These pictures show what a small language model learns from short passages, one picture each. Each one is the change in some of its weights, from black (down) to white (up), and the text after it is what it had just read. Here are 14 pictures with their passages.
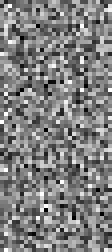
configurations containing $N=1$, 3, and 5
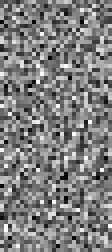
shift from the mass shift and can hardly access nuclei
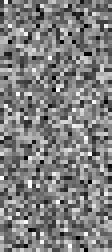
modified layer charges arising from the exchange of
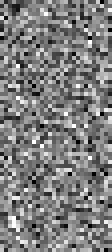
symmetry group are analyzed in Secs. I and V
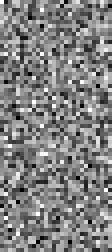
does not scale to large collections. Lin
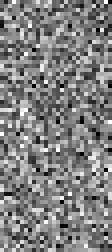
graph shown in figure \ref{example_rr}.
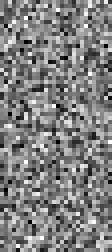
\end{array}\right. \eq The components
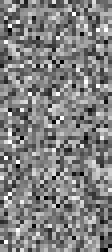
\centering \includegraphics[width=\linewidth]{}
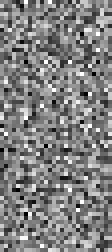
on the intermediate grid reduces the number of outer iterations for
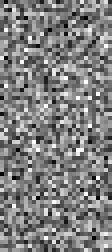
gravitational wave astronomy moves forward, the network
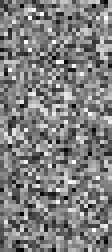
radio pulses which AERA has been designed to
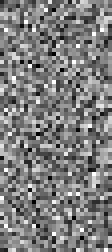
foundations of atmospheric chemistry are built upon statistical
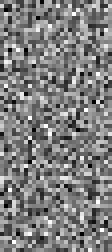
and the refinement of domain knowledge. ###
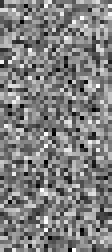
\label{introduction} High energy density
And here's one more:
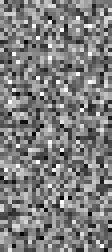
(i) try to stop tumor
